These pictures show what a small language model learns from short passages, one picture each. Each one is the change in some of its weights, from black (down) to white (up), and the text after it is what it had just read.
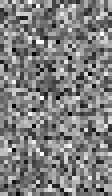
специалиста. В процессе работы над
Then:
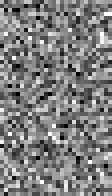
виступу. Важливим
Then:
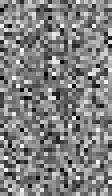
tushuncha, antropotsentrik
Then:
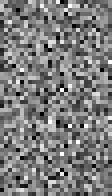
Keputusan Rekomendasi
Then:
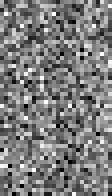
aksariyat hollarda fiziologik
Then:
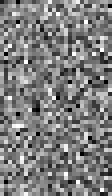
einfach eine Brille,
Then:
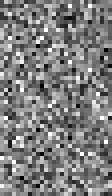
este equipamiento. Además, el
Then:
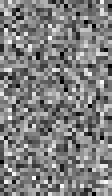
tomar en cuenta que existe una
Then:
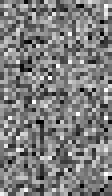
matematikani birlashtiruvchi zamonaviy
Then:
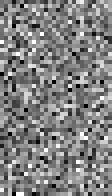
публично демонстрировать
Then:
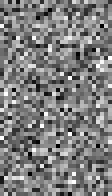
популяции составляет от
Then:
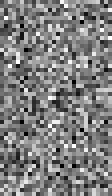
ham muhim o'rin tutgani
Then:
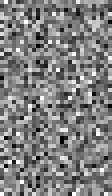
ADABIYOTLAR: 1.
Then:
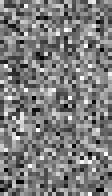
controlar el audio para facilitar la
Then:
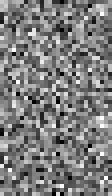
человека, должна быть понята
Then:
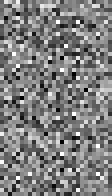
ve onun güçlü
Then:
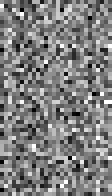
Ciências Jurídicas. Universidade
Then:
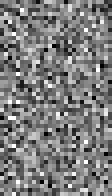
demostrado que el recambio
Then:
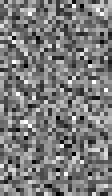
хим. наук, доцент,
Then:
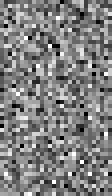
recursos TIC en la fraseografía
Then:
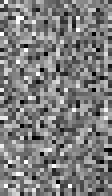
ishlab chiqish muaommoning amaliy
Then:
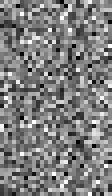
достаточно теплые ночи
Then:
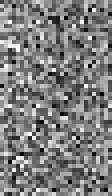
yil davomida quyoshli kunlar
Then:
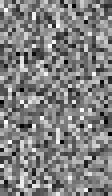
preservación digital consiste en establecer
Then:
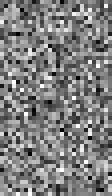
shubhasiz eng xavfli
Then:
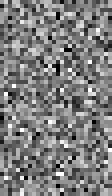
C nusxadagi ayni
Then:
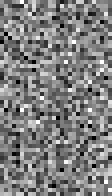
проведено опитування структур
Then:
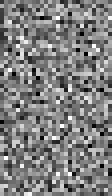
económicos, definición de la
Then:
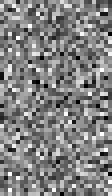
разстояние $MM_1 =
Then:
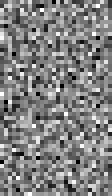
multitude de problèmes qui
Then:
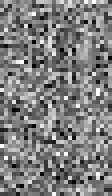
uma intervenção altamente complexa que
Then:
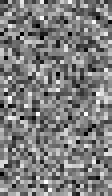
комісії з прав людини
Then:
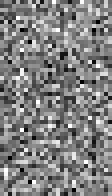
dalam metode pengawasan memiliki
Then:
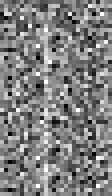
să se fi păstrat în
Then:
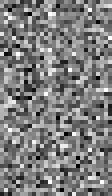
kurashish faoliyatini quyidagi asosiy
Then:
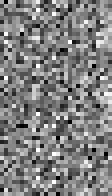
و نوپا در
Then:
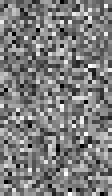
shubhasiz, kelgusi
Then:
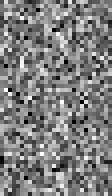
aplicación del mismo y a través de la
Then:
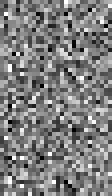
d'usage pour ne montrer
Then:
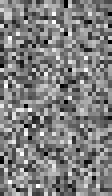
ella vivió aquí.
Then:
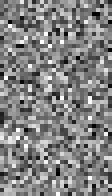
аномалії [3].
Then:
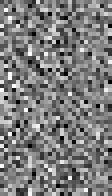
planned value to be
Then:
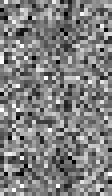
preparatlari balg‘am
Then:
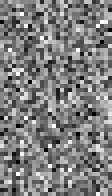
- B. Berenson,
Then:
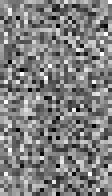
et significatif pour les entreprises dont la
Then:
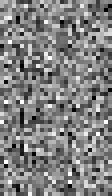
contribuir para a construção de um ambiente
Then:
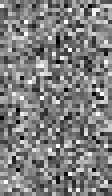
on a brief evaluation of the
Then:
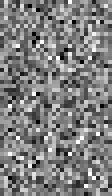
Mendoza del manuscrito
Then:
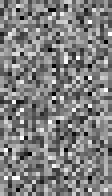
ayollar huquqlarini himoyasi
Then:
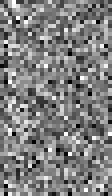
Message Handling System
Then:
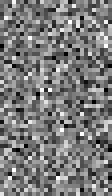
компетентних менеджерів
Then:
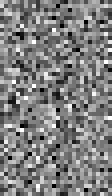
kunda respublikamizdagi har
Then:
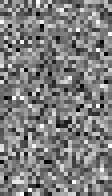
Avtoref. – T.:
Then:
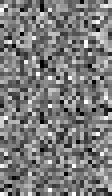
și legitimității sunt relevante în
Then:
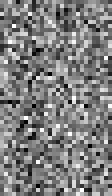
Com o tempo, e através da
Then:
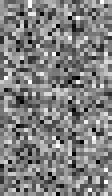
yetiştiriciliği olmak
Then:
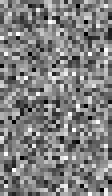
amplamente pesquisada, podendo ser
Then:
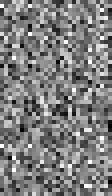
Karimovich, Dusiyarov
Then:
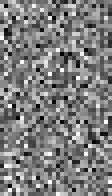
e canto nel caso di lingue
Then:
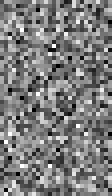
ularni psixologik zo'riqishdan
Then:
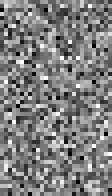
raqamli integratsiya 08.00.17 –
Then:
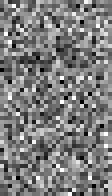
los recursos TIC que ayudan al
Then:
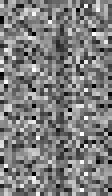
only for social justice but also for
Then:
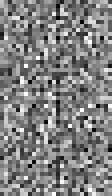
Yashil iqtisodiyot nafaqat ekologik
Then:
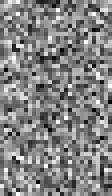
como el análisis de redes, análisis de
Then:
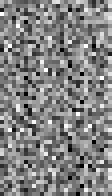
التبعية بأن لا
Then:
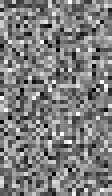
soliq tizimi xalqaro standartlarga -
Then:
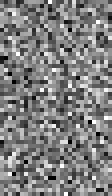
uchun belgilangan kvotalarning
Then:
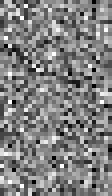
Esse resultado está em linha com
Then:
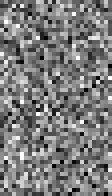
(Lima, Perú).
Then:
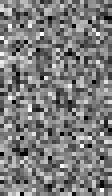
les réintégrant dans une
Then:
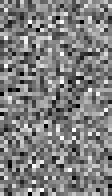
xotima qismidagi va
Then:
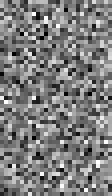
занятие заканчивается
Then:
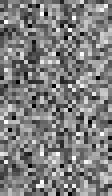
imkoniyati cheklangan shaxslar uchun
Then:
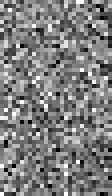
etgan bo'lsada,
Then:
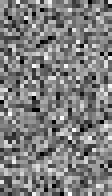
«услуга розничной
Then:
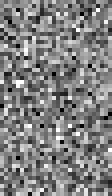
yuqori qismi bilan ajralib
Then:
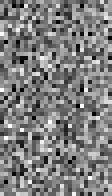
festgelegt, schriftlich
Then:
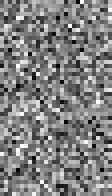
va b. Ona tili oqitish
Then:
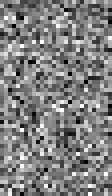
o'rnatilgan axloq
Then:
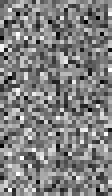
Chapitre I : Cadre
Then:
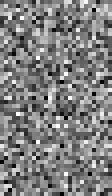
filmes com atores, porém,
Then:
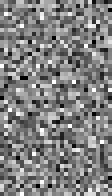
qilindi. Tadqiqot metodologiyasining
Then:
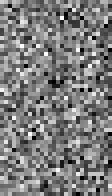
ALDRIAN, A.
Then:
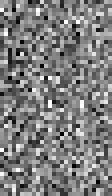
va raqamli texnologiyalarni joriy etish tahlili¹
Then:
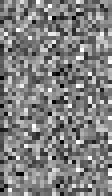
билан бирга янги технологиялар таълим
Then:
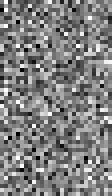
ta’lim texnologiyalari va innovatsion
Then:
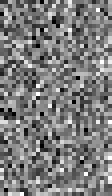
меъёрий база асосида
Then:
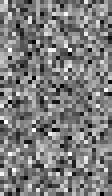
equitativo, considerações sobre
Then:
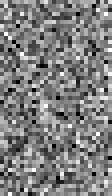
островами Байда й
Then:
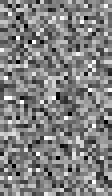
kishini tashvishga solishi
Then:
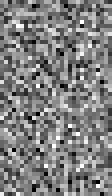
qilmoq", "kezib,
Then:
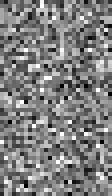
өзара байланысын
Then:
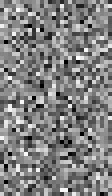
Sevik, Salar. “The
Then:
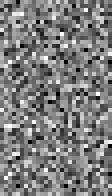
existe, pois a fachada
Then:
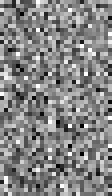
Kıbrıs meselesi,
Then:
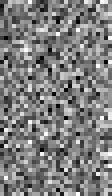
мутлақ зарурлигини
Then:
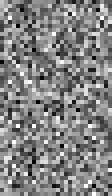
funções. Para IAs de
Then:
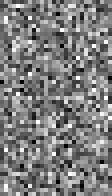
ortostática representa un reto
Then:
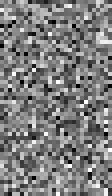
порушень та депресія
